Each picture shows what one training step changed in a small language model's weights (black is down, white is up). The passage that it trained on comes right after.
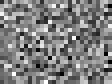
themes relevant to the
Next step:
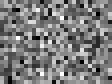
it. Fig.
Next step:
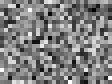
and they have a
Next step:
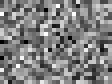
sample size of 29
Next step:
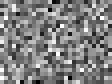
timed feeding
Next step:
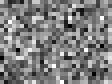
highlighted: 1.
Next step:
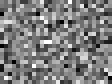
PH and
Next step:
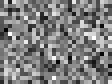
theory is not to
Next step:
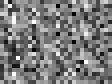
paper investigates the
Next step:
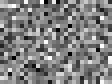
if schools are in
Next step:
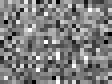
- Results indicate that
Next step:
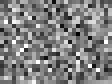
profile. ```
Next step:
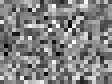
Impact Testing
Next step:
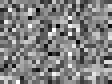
categories; and used
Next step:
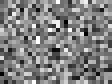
H. De
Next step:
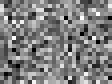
and alleles
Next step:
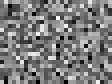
of this organizational
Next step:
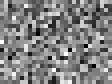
the value of
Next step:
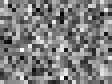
to be rich in
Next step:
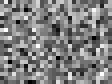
videos during the
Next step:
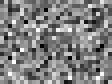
over the response variable
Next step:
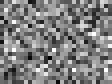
study are not
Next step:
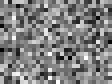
elite and
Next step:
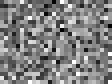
Persistent chemicals
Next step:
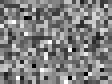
the PID
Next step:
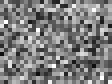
have some specific attributes
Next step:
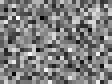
In this modern
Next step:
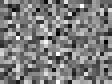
of sea level rise
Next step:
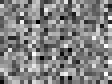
diseases remain as one
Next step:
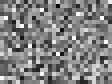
and tumor
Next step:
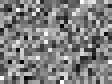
me, I will
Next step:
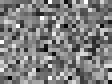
speech, and a
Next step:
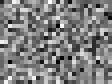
sending their
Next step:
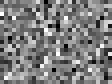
room temperature.
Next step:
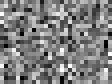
motivation for learning changes
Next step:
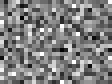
blood pressure donate
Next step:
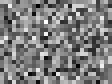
collected at a fixed
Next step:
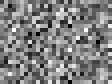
for an individual to
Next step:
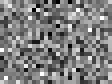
and antioxidants
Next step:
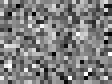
regions of the Niger
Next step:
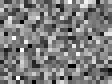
mudras and
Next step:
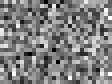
Pressure load.
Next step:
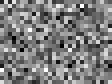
may alter serum
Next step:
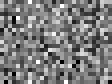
essential information about
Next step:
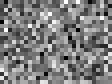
constructive ways.
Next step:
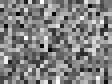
equal access to the
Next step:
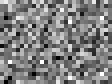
maintained during their
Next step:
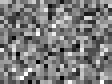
AI Artificial intelligence
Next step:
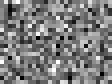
of this work is
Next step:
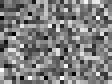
Hanoi University
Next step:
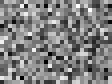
data collection vary and
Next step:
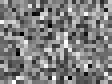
and environmental exploitation and
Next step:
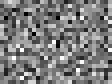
properties of OFHC
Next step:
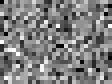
hours per day.
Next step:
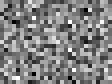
current study revealed that
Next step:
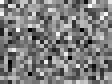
that a case of
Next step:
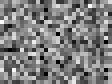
error and creates a
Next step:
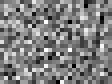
million tons
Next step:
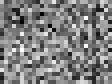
all secondary school teachers
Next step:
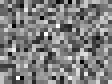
in various laws and
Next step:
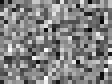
five years old giving
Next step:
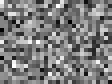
few rare cases of
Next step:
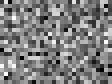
volume is adjusted
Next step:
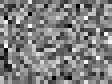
This research did not
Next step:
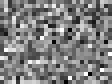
the Internet. On
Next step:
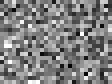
disease of the
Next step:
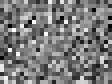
detriment of
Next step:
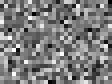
the drivers affecting
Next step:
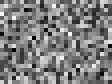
optimising outcomes,
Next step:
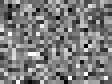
of the cases
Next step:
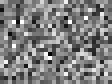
the potential for chemical
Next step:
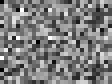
conclusion, some
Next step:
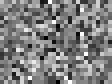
than team sports
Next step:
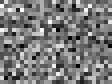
x and y .
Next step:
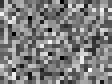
a very important role
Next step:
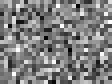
the religious group in
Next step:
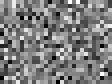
tiger reserve
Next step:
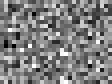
the benefit of the
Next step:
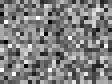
all x belonging to
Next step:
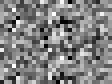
independent web page within
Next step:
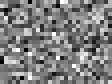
Active GO
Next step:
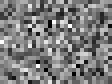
for Integration
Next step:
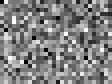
good yields by treatment
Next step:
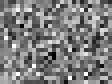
the metabolic consequences
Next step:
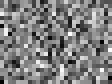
stage to make
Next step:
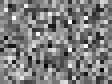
the mechanical property of
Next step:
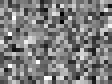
loadings to the
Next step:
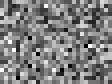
necessary for the setting
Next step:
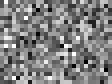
to push the
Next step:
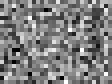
MAC probability.
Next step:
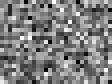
or that products remain
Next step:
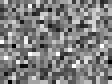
and females in the
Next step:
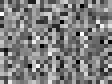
community, and
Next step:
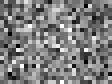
3. Only
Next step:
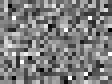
the adequacy of
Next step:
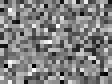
Pollution &
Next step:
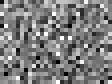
lack of ownership
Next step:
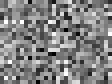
psychological symptoms and resilience
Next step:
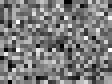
such ratios
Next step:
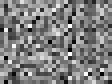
but the price of
